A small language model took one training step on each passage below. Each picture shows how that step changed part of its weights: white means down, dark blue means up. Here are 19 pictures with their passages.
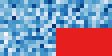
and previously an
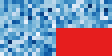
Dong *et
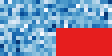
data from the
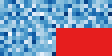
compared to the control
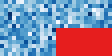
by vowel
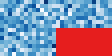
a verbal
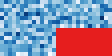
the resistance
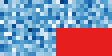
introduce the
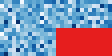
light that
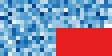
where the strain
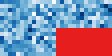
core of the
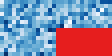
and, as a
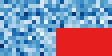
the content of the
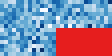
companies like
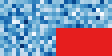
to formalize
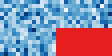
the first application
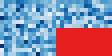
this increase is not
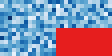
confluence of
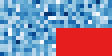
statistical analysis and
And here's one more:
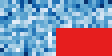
may become
